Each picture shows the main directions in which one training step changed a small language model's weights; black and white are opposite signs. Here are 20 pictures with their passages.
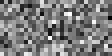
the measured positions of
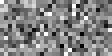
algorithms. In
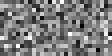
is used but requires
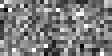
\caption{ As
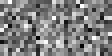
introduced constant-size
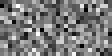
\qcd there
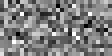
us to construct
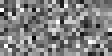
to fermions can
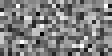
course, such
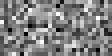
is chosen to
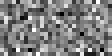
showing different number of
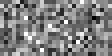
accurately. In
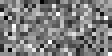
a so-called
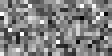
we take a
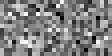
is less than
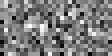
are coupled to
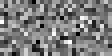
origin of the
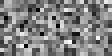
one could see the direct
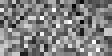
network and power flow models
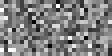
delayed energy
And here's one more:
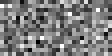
the effective interaction between
